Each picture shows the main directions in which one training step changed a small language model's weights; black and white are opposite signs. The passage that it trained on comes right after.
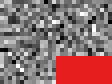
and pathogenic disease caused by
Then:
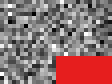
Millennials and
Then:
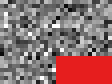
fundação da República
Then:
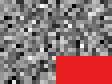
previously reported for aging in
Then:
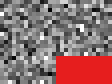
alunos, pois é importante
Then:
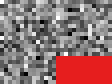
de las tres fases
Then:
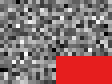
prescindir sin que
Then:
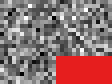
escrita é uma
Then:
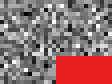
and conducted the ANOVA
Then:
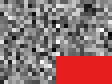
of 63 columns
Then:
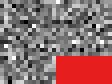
report (pp.
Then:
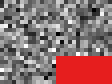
of Old Bailey trial
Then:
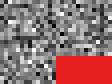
link between teaching performance and
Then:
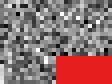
России, число
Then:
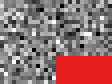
of modern-style banks
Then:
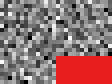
new species belongs,
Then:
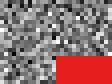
groups using Independent sample
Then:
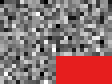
a more consistent colonization
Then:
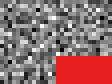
cans beneath the
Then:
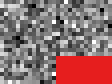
of a cloud infrastructure provider
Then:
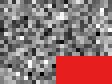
qanday farq qilish
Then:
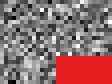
सूरज की
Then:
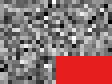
and model data carefully
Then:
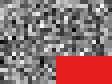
sobre el patrimonio
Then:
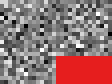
¹ Consultant
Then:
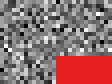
complex treatment. 6.
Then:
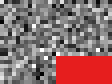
We are working on a mass
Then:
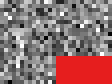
процесі проведення
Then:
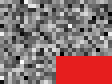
in the world population and the
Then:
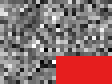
as working electrode,
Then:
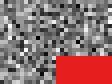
archaeological discoveries
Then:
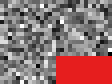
reconheceu que o investigado
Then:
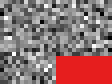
et al. The role of
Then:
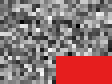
had a locally advanced
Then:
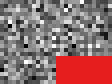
WLR by 10%
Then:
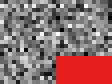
on the Elimination of
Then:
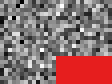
transmitted in DD
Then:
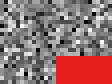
also been reported in women's
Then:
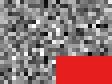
Finally, consumers' perceived
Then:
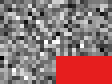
sun, stars,
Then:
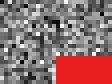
used in this study were
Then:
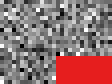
labor naturalis. It was
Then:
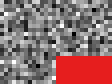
properties of these steels,
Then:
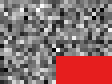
tiverem correlação
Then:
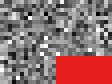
segmental colitis,
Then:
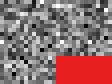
dollars of indirect
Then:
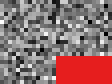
for example, by faculty
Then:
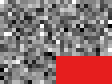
effect of the work will have
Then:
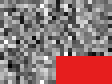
laboratory incubation
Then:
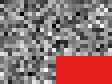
suyuqlik (u
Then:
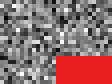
septa are observed.
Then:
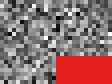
scan cannot be used alone
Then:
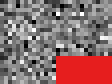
considered. Total 30
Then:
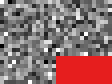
identified as major contributing factors
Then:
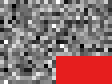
questions (Goff and
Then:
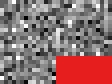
что означает
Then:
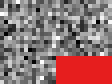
the White House in
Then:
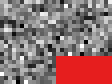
had not been explored
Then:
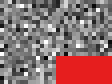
it overnight, a
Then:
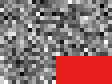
de atuação, pública
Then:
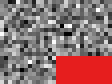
education stakeholders should continue to
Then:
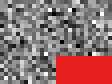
meio das interações de
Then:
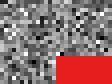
started weaning after 6
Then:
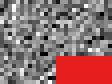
after CABG is most
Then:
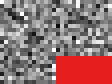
of polyatomic
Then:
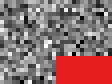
can display variations based
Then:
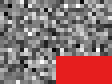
to follow the drumming
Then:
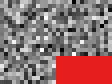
is known that the effects of
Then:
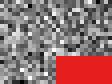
la obra de autoría,
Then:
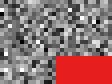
Leave a comment
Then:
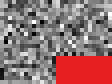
foreign students on the
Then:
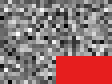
processing of customer's behavior
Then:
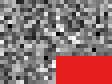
Lingmark, M.,
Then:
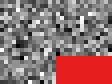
на території
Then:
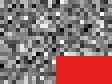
газу через
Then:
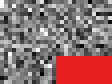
dias 12 de março
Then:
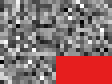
indica la importancia
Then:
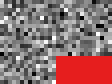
tragic in that it
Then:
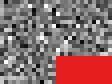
du marché du
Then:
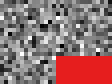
(such as using
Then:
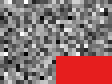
(SPSS) programında
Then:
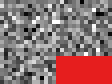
and safe), the presence of
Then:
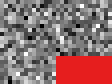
largely rested with males
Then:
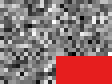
the CAPEX of PV
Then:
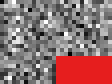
Pustahija T,
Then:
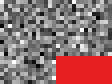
Society of Cardiology
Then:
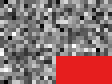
take into account the correctness
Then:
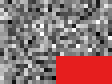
oshirish, mahsulot
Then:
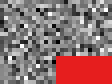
A., Aurel,
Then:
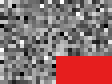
traditions noble class,
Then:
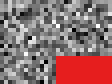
political campaigns and
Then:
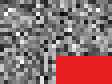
copper metal foam
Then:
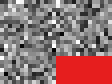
of citations received by all
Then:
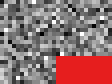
Eviews output,
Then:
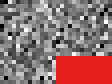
whose effectiveness is based on the
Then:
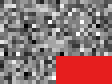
store the identified cases corresponding
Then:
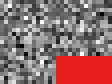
to give insights in future
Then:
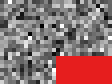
action and life would be
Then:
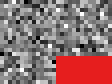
prose]. In:
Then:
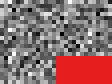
what is being ingrained
